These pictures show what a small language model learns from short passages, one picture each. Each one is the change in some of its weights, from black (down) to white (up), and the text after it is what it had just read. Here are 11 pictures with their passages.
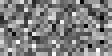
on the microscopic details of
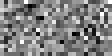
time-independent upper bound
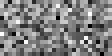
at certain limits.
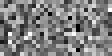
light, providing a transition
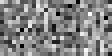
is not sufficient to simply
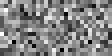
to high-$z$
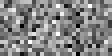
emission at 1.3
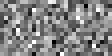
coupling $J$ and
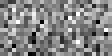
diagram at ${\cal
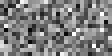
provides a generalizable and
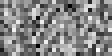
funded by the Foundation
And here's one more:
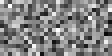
the IBM, in
